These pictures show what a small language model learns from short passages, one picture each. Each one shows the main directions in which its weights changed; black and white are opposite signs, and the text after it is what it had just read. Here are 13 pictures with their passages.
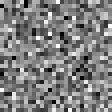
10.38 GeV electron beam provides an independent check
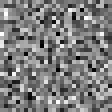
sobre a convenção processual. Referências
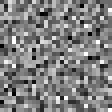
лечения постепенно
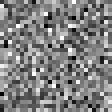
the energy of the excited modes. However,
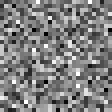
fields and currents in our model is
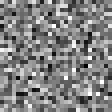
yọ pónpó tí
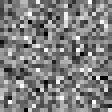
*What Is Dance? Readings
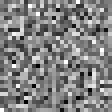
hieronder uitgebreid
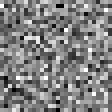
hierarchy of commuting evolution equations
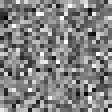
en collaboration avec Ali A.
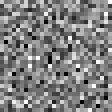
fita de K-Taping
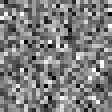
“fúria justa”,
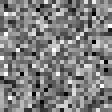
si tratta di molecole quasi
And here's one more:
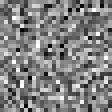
to quite different results. This is basically related
